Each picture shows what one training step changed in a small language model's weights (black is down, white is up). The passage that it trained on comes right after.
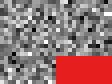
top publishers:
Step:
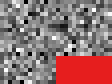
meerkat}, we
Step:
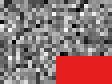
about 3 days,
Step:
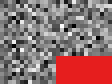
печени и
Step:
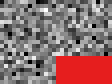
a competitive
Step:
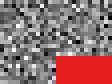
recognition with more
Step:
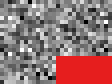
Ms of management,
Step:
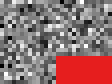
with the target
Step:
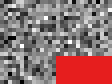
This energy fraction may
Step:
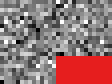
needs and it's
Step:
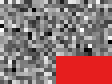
is found, with some
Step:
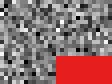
calculated and observed a significant
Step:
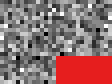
single outgoing
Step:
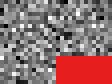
the thirteen
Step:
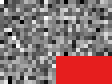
limited to four different
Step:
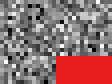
has a maximum
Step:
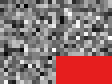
on two positive parameters.
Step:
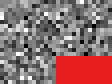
MPa from Section
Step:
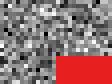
for important devices with
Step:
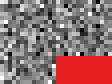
action of a product
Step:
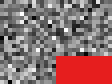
propagate the
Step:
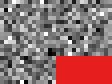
current study is a
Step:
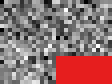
role in the system
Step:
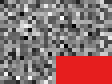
нему. С
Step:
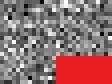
corrections for
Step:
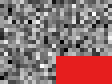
Note that $4
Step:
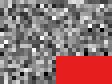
data normalization, and
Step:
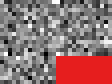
allows to assess very
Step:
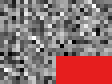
particular query such that
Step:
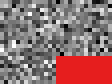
01st June
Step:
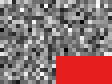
in the manuscript
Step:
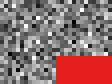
head tie that is
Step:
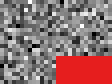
example, the decade
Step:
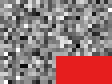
work. This paper
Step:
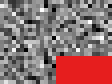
take place in the
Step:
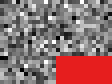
the irradiation
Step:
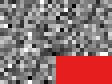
fields up to 9
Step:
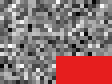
same region of the
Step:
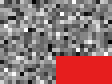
developmental dynamics of
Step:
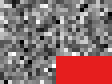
and HUSM also
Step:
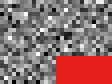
the Samarkand
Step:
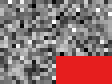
which leads to $8
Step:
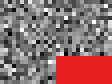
sensitive to nebular
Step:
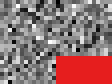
obtidos em:
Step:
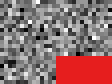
the pre-noticed
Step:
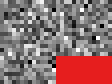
Road Authority
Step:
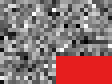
the dimer phase,
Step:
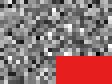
communication interaction between
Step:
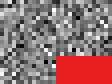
interactions for motion
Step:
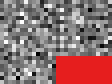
helped us
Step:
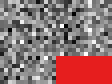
pensar en por lo
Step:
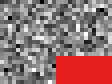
patient accuracy
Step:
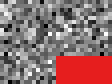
that coincides
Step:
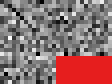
opportunities to
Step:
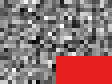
are cautious
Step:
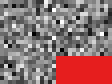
and therefore mostly
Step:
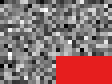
suppose that the system
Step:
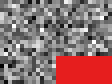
1$, has the form
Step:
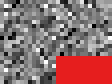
will also consider the case where
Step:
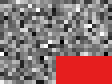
$\chi$ differs
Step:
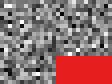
and coordinated
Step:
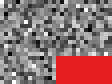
database. With
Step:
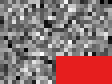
are heterogeneous
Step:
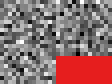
whorls have
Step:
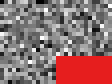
exige não
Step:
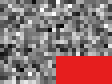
scale choices)
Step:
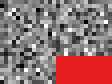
Issue 2,
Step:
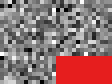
describes the interaction
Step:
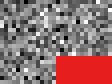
implicate în
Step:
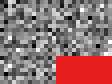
у різних
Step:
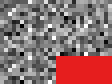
В связи с
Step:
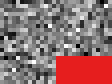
the context of hot
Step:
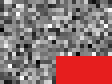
Locomotion in
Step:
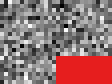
any other state, and its
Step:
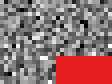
QD, which gives
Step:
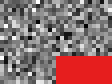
the mean strength
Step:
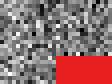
emergence of a
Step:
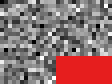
la composition du
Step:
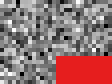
internal energy of the
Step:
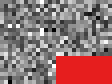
used to distinguish
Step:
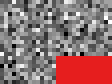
affecting the in
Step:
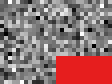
any replicating study,
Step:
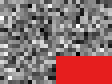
shed light on the
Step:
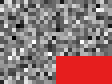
acceleration, as
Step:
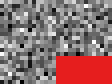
of the ligand
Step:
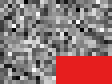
se derivan de la
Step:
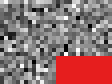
theory of TRA
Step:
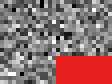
the occurrence of
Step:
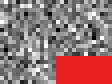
Antes del fin del
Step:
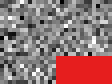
the delay of the
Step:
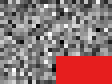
communities are actively
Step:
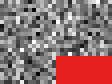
que, junto a
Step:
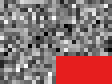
suggest that these
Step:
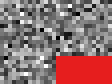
the most bizarre
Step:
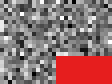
structure is described by an
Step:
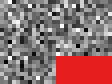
of this configuration
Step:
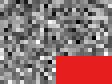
Credit card is
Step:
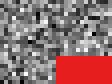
de pratiques des
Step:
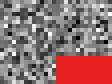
exact etiology has
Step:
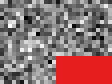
de transmisión
